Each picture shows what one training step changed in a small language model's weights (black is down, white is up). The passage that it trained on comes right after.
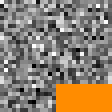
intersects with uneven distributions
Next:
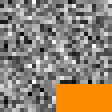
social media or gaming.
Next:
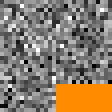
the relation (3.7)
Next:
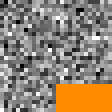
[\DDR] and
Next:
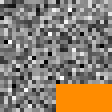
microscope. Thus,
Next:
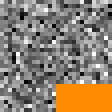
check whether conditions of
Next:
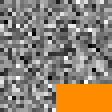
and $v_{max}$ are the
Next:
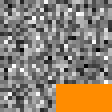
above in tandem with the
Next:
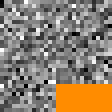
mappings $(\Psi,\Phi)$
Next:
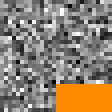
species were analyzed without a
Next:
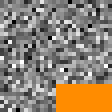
* (c) System:
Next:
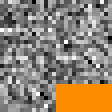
results are also derived which prove the
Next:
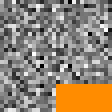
of utmost importance for
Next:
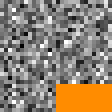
field a,** Conductivity
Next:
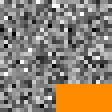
receive regular feedback
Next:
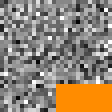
be equal to 0 for each
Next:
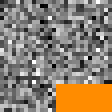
\circ R_1$, and
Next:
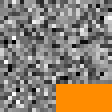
not depend on~$B$. It is
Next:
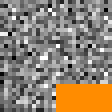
Let $ab=1$ and
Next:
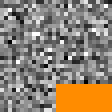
will be shown that the presented
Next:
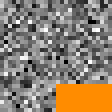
of the polar plot does not
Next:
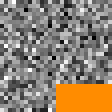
end, a projection operator
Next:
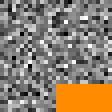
generalized to planes of prime power
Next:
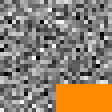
black hole cluster $(m_{\rm
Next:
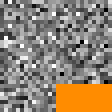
I (irrigated areas)
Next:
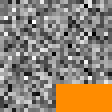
and selling of goods or
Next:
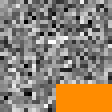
is reduced by trimming any
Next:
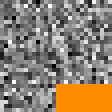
promos will also decrease
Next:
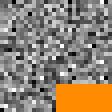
et certaines de leurs
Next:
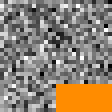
is a simplex}}. (The
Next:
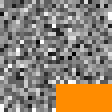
This dissertation seeks to
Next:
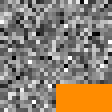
to meet observational constraints, one
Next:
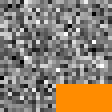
the Supplementary
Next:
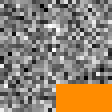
the relative frequency shifts
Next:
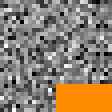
shows that the $5\sigma$
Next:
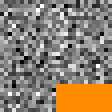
organized in the following way, at
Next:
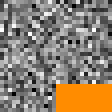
in almost area of
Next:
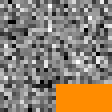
if we show that $\mathfrak{g}
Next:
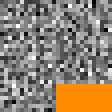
but also by Allard's theorem
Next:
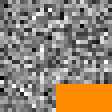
$G'$ is orthogonal and
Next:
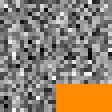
to control transmission through the
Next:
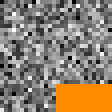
providing a useful application of
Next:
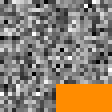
application in neonates compared to
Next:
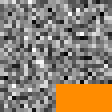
G,j \in B} {\sigma
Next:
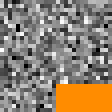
et equalem medietatem
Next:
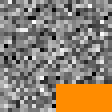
not meet the Zariski
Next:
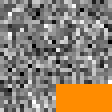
the surjective map $\beta$,
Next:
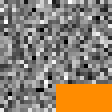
independence across observations for the
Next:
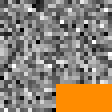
the work of Seidel
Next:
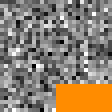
deposit money banks
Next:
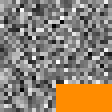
to achieve the prescribed
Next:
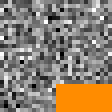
Wumpus World
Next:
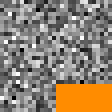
Shopping from (mall
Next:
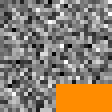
compatible with the original
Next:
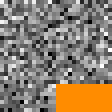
is the genus of $A$.
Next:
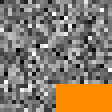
the vicinity of this dip
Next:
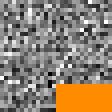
meanwhile, meal
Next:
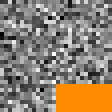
heterogeneity is desired
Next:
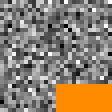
group. Accordingly, the
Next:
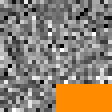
balance between feedforward
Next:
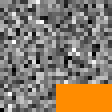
developed and validation for the
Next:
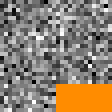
destabilisation, the
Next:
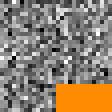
is also pointed out that these
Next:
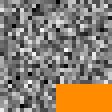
to get a divisor
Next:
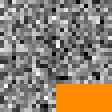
depend on spatial variables,
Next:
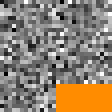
smooth dependence on coordinate
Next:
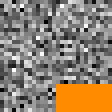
Miyandoab Branch
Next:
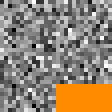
of primary outcomes found at
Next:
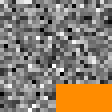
V$. Setting the max over
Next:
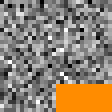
such as their initial parameter space and their
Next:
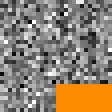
II, *Studia
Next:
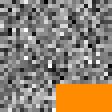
types of attacks and
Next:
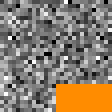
design combined with descriptive
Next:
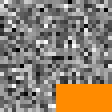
X$; moreover $\hat
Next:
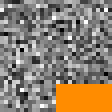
Data Fig. 8**). The
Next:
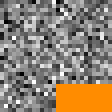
\bmod p$. We can ask
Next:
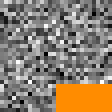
whenever $\varphi$ then $\psi$,
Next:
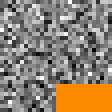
right-hand sides have the
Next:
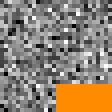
eight groups of 7 mice
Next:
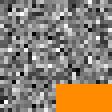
\noindent } \def \endsection
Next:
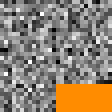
simulation process was used to develop and
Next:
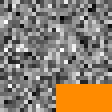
to the same depth of our
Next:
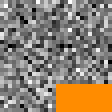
helicity amplitudes of
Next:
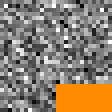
heating to be successful in
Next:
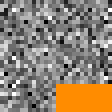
an identity of the form
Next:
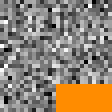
reliable quantification of the
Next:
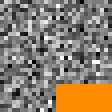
we anticipate that the
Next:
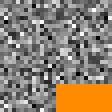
structure in Portal. This is
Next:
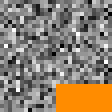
world. Lets consider what
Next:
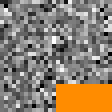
stars to remove small cloud
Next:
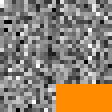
citation record taken
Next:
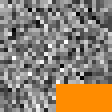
the case for $z<1$mm
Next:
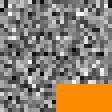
first went through a process called
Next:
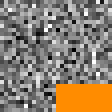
in the small-wold network.
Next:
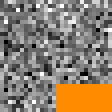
simple result of propagation of
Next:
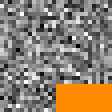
practical use and send
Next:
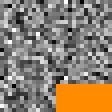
higher levels of the oxidation
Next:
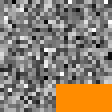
a positive unilateral signed
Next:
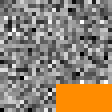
Moreover, the error of the
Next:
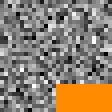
by $e_j$ an element of
